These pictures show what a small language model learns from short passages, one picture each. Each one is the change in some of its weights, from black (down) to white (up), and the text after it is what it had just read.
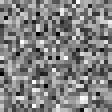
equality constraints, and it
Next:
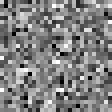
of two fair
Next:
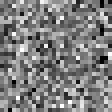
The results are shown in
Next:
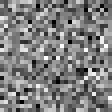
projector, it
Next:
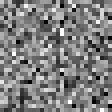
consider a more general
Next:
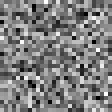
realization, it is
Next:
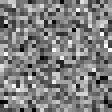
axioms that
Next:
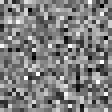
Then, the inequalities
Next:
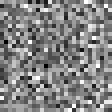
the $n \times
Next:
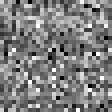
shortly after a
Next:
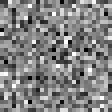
out another approach to
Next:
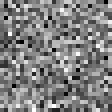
difference is a member
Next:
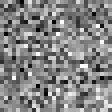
domain analogous to the
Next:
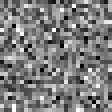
have developed a
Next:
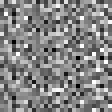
to the analysis of
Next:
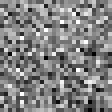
regularity theorem with
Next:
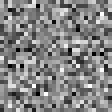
defines the edge;
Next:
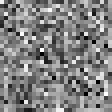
some integer $k$.
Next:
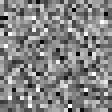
points, whose stability depend
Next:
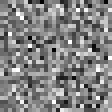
wir nun
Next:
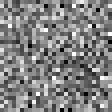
corresponding symmetric latitude
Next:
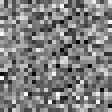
of Lipschitz
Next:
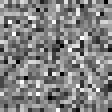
subdiagram of
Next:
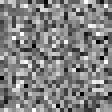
the common level sets for
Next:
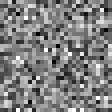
vectors [7]. Let
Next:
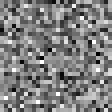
have norm $\equiv n
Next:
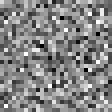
contradiction. Note that
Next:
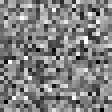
sufficiently small. In case
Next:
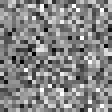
triangulation that
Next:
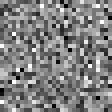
that, for a local
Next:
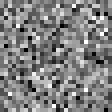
take one time step of
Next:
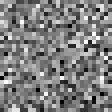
\qquad \quad C
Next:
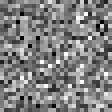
\\ \par Next
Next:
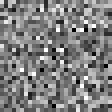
not informative.
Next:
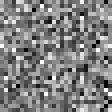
i,\geq i}
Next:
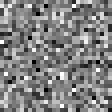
identified with the finite
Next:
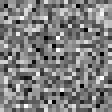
question: Why should
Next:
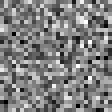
cores we obtain
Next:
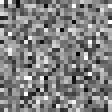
interior, satisfying
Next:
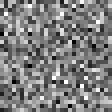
simply transitive,
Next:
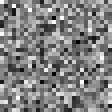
$T$ be an
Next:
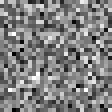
a global base. If
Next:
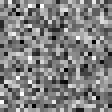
property \[ V_{\eta
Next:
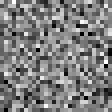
its (formal)
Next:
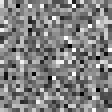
unique way an orbifold
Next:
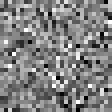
is more involved,
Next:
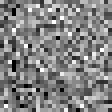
$E$ to
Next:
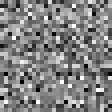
compact complex manifolds with
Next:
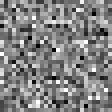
degrees $nd$,
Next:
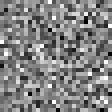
\PP Note that the
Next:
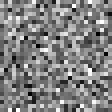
converges to $\mu$,
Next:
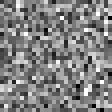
the initial {\it
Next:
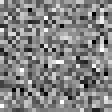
definition of the property
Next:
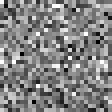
pairs of faces,
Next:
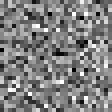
practice, it
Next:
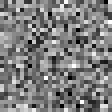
is regular 3)
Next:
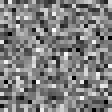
be exchanged
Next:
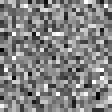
the domain to the other
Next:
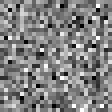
\rightarrow \infty}
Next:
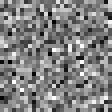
is taken over all
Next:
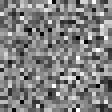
an 8-dimensional complex
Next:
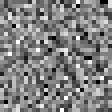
are integrated on the
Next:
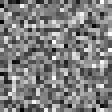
and an argumentation
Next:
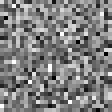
probability is $p^*
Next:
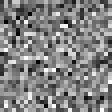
parametrization. Now
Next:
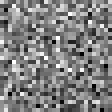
\RR$ by
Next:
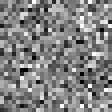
With the exception
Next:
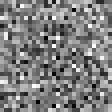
this problem yields a system
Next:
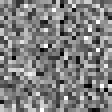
consider the following cases.
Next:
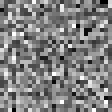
its performances are
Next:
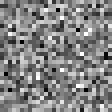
$\Lambda$. If
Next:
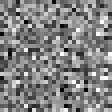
continuity which is
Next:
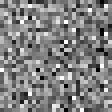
stability regions.
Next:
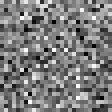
According to the
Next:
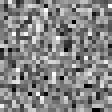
system load in the
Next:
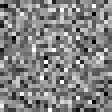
order $M$ on
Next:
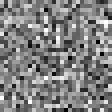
may need to consider other
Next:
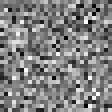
\displaystyle \xi
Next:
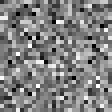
muni de sa
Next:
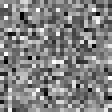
of arithmetical
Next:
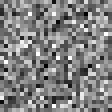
optimal -- it minimizes
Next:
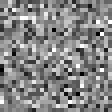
expansive, then the
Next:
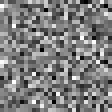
the burden of
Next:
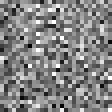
$x \in
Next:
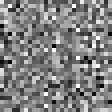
holomorphic structure on
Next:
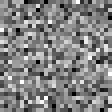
conclusion. To see
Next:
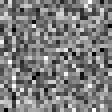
their derivatives and to
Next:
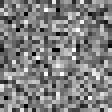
We can summarize
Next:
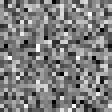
right with $A$:
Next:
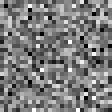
lattice of cyclic
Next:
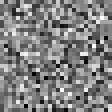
it is zero (as
